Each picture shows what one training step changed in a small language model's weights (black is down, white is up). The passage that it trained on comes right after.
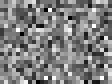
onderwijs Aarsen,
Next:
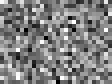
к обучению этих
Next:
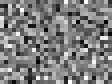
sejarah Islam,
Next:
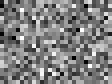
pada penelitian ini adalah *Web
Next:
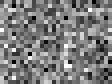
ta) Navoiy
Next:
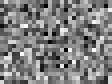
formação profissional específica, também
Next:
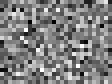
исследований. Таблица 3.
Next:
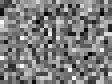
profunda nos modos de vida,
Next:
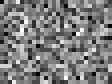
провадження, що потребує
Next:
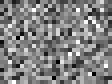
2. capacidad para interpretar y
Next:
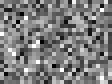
índice inferior
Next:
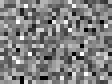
endilikda axborotni tayyor
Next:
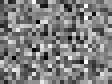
à uma concepção mais material.²
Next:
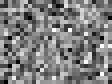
de puericultura e uma
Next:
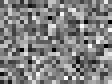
8. Рассказы.
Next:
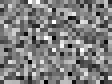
юклайди. АҚШ
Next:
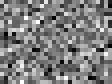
como orientación más detallada
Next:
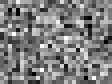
bu kavram, nesnel bir
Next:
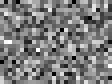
Dili, Cennet
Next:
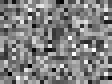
and field students specializing in
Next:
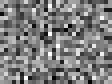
no mundo, tendo em vista
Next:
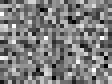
avaliadas em um processo de
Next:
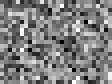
на археологів,
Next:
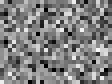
va malaka hosil qilish
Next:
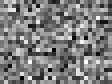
dalam bilik darjah untuk
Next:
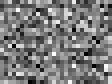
qiyinchiliklarni bosib
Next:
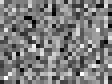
e seus respectivos dados entre
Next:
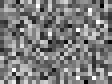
Santos, localizada no
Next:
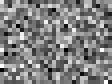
bir yoshda u yoki bu xalq
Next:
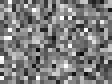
National Offshore Oil
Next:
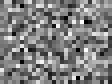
Kryvoshein V.,
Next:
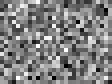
на сесия, проведено
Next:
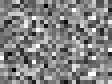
орқали тайёр
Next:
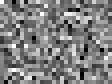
администрации, в том
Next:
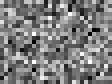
o contexto e visão das
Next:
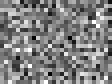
hech qanday o'zgartirish
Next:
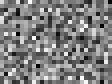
modell 500 mm-es
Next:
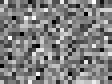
Такие морфемы
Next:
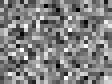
dalam penelitian Manajemen.
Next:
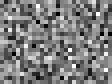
similitude externe avec
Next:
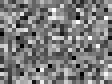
un carácter más teórico
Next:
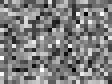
що формувало його відношення
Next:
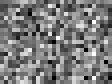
objetivos do ensino de ciências,
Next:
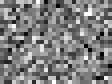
et améliore la
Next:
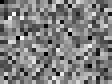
tomosha qilinadigan va insonlarga
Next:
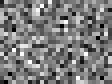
remediere și confiscarea
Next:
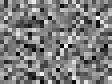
w: *Cyprian
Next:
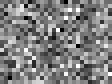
iqtisodiy inqirozga qarshi
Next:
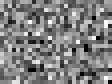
and Requirements in Research
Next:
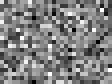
muhim o'zgarishlarni
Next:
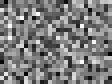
Batirovna Talabalarning
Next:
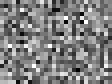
el respeto a los derechos
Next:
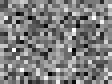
b-n TTM
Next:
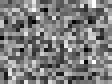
(L.), with notes on the
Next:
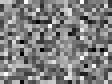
va ishni oxiriga
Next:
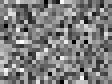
III, do RLCE
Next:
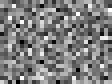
mas também de torres de
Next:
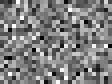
(1977) talqin qilishning
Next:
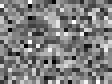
dep aytıp ótedi.
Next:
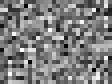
Interpretación constitucional.
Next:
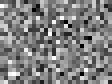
futbolchilarning jismoniy
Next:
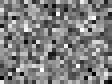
ذکر کی کثرت
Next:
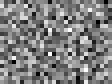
première destination des
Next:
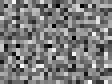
las parcelas de control la
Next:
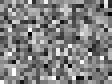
commande ”.
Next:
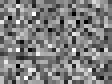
Feruza Shodieva
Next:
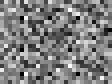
WORD ART №3
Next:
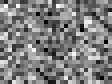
ULARNING INNOVATSION
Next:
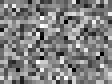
хлібопеченні та
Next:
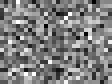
tanqid qilinadi. Shu
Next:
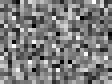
dialoghi, testi e
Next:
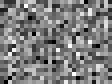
saúde. Devendo-se ao
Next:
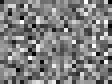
Un accident entraîne
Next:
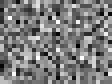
Erzpriester Jörg
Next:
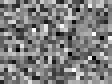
faaliyetler tespit
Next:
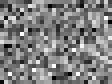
para garantir a recuperação
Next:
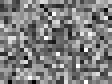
hareketlerinin en önemli
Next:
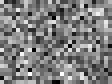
talab etiladi. O'quvchilarda
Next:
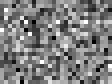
Xudoyqul boyning
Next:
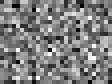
улучшение обучения;
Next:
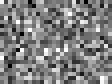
bo'lgan aziz
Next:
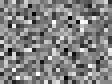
Республикасида соғлиқни
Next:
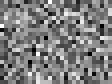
с товарищем,
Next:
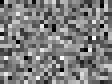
revisión 22,4%, teniendo
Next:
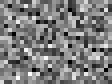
Philological Sciences, Associate Professor
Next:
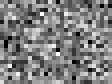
государством задачи,
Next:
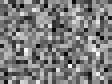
clínica. Mientras que
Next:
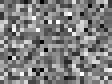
tillarni o'qitishda
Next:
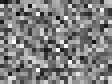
va jamoat xizmatlarini
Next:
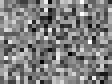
standartlar majburiy
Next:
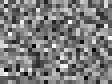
Jacob as he fled from
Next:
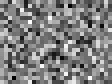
tange a sua variabilidade no
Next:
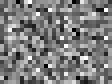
of Kaolin.
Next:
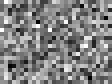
er es gleich beim ersten
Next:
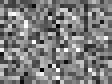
экономического развития и обеспечение
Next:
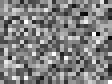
Қўқон қўшинлари
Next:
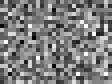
Estado coletivo ou do
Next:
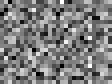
ou ainda, não fazem sentido.
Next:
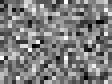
Vinicius de.
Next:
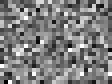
методов в учебном процессе
